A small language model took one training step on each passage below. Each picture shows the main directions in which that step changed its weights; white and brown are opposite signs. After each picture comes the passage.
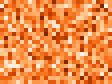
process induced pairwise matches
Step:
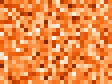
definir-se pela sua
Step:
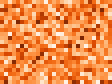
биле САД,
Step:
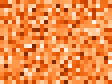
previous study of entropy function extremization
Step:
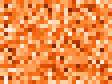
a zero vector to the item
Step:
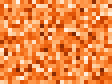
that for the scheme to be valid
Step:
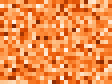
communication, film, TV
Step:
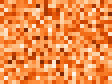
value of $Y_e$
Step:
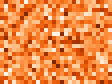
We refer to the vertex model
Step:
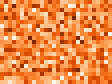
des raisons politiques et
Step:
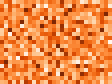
to setting the diffusion constant equal to
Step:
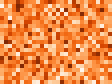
the central spot is broken by
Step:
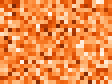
"O'zbekistonda transport
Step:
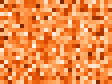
\end{figure} The interaction
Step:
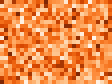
a single structure. From these properties
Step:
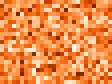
kegiatan secara
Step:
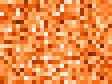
(Cheema & et
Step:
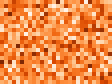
even capable of successfully
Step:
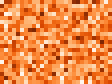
interpreted on the basis of the
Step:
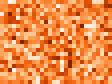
lying baryonic
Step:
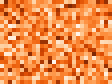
préserver leur
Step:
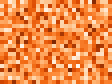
наданих йому законом
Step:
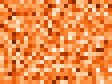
filho com câncer
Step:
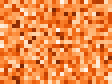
e a pedagogia da
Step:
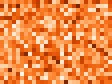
because it can run fewer
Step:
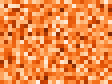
of switches by making the
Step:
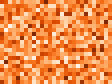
tengsiz munosabat
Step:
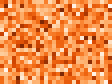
\\ Spectral Spread
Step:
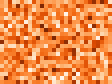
відповідної організації.
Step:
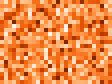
thans in een aan de
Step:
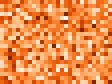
va jarayonlarda ma'naviy
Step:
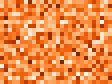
the technicolor sector would
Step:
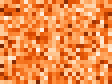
the conditions and facilities provided at
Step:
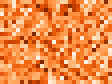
in export, the best software
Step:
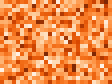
R. R. – Doctor of
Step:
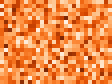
It is ideal for parts that
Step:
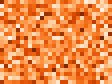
magnetic field data from C4 in
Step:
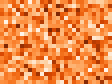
abundant P wave and S wave
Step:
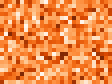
bilimlarni o'quvchilarga
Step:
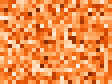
horária insuficiente
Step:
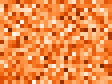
that the microlensing optical
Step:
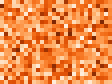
Владимир [3,
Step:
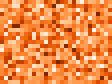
{RAN} with limited
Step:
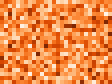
the sea surface (pressure up
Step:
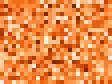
» en parlant.
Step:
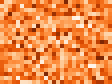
errors outside of it.
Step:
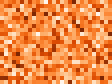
with the online backdoor detection
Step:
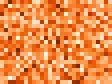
Industry in World
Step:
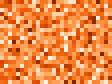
tarbiya va sport
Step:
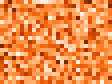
bahwa sebagian besar
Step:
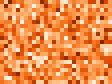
ingestão alimentar. Os
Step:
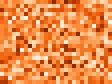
ilg‘or texnologiyalar
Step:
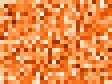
de ejecución explota
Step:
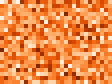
к подозрительным
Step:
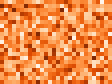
Gao, Liang,
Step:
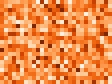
Kaidah pertama
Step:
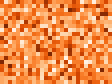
as the unit vector in observation
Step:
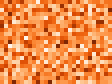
про що яскраво
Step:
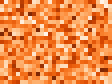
in \BaKx
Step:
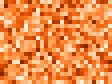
Bu usul juda ham
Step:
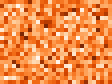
are dominated by NP resonances
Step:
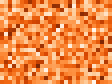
collective diffusion coefficient to increase by
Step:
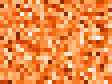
fiber spinning processes have
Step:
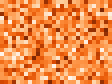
происходит решение
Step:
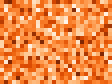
pedirem aos pais
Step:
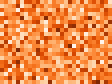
смертності у
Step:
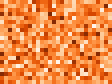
й викладача; -
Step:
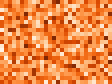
Останні не лише
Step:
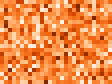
we separated all dynamical fields of
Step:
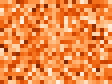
In this Letter we study a
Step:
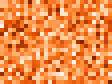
the slightly deformed $\epsilon
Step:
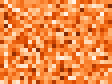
with efficiencies of
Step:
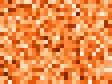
en crisis. No.
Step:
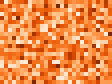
is shown in Figure 5c.
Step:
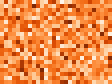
the l.h.s.
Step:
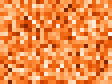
blockchain is not
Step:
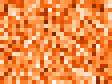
However, with the exception
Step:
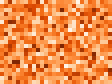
bajariladi. Bu
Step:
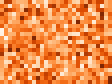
rest of this section we derive the
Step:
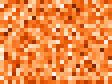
muloqot bolaning
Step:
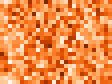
nucleus (Region 3
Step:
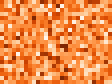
raqamlar faqat
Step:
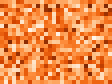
result, the system tends to
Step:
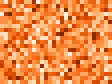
slow moving, N-rich
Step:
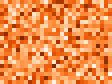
unib chiqishi nazorat
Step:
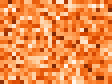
contrast and target micro-structure
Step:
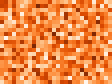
\begin{eqnarray} i =
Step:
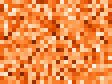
to operate even if a primary
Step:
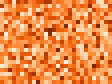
//Thematics Journal of
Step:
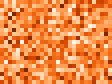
poses a puzzle
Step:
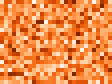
др. USE OF
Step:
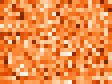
Педагогические основы
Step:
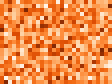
of the form of Eq.\
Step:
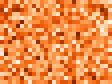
to the NS surface that might
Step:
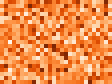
the sustainability gradient
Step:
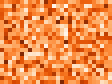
transition matrix elements between the complex
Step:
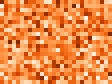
and other millimetre lines
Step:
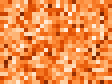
qulayligi va quritish
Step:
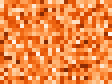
Reconoce la información
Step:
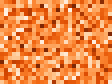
the black line the two orders
